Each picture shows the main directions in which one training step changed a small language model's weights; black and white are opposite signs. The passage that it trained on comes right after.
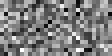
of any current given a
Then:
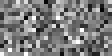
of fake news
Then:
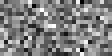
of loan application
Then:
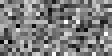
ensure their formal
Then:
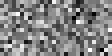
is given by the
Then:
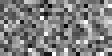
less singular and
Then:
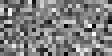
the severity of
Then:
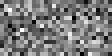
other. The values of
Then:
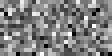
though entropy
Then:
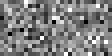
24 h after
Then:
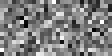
four atoms in
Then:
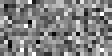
degrades the
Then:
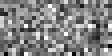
concluded from the
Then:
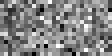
in Figure 16.
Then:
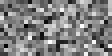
in}In view
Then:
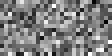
of the solar
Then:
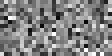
value, and is
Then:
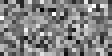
D3) are
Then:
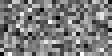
life in the
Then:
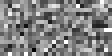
into the nature of
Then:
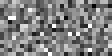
addition, the direct
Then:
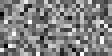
the workforce,
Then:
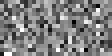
the sphere in such
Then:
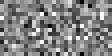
a granular material
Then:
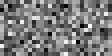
uniformly with
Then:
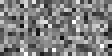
the training on the
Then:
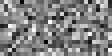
are more nearly
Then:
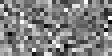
as well as other
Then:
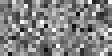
lacks the
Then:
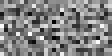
required for a
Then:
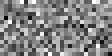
the companies used
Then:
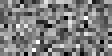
into the field star
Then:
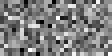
it.} we obtain
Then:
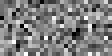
The main difference between
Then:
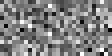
such as the land
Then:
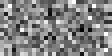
learning environments that
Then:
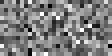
AT THE
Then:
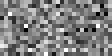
a lower HNR
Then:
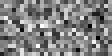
global space,
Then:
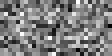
management model has had
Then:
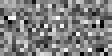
gap, the first
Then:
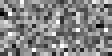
carriers must
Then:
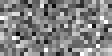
using newer tools
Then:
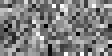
look for the
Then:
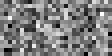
fields appearing
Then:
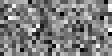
inputs, and
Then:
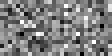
case when the hot
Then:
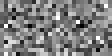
in solids can
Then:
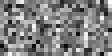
readers or their
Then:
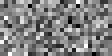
the extremes values
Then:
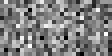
of device
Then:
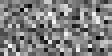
interval data.
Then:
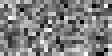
if so, reply
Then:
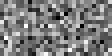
applies to
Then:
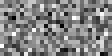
their work. By
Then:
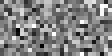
which have proven to
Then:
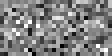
“A” is in
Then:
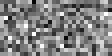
data files,
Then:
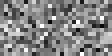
partially supported
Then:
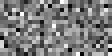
also indicates that the
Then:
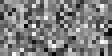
to mitigate these
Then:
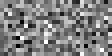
because the decision to
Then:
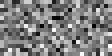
context) and reaction
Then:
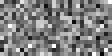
the social relations in the
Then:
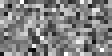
in the heart rate
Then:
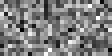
to get real data
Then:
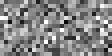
equal to that of
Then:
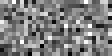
following specifications generated
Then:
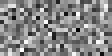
with a pole.
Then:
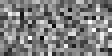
one has to decide
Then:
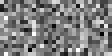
the quantity
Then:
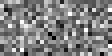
mode other than
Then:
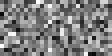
the completeness of
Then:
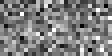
from the surrounding
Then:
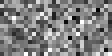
a person.
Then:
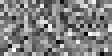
the center of
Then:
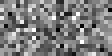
between ends.
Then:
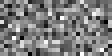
rise in the
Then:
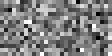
An alternative
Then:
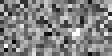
the main statistical
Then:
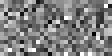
of our framework, the
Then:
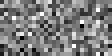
a developed or a
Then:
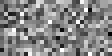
of teaching
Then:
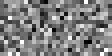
areas, including
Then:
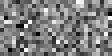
not maximised
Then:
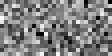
been proposed and
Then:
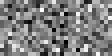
of μ and
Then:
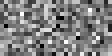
and generates too
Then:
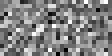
impact assessment of
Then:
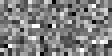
we shall see,
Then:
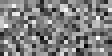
intervals. For
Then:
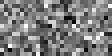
two components,
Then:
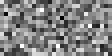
in their original
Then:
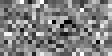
content of sample A
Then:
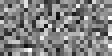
the two-point
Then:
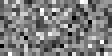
S/cm) were
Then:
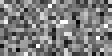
tying method.
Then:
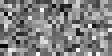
contributing factor to
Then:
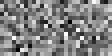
the subject of a
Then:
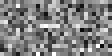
set up capital
